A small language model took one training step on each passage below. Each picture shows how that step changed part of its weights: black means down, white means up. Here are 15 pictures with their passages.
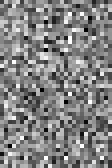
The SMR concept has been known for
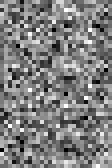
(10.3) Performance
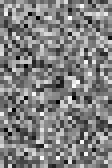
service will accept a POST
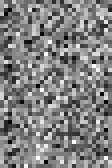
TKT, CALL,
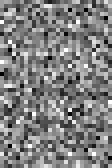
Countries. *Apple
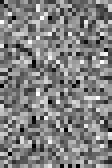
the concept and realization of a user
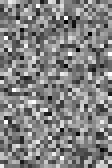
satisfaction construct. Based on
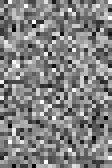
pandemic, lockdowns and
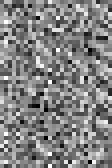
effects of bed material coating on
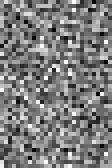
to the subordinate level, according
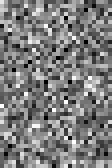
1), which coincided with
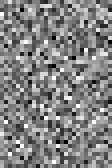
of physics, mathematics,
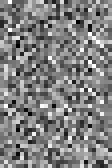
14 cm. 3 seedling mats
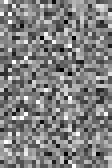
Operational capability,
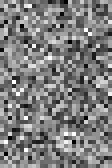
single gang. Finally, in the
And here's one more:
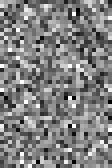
of labor on site, 15% of
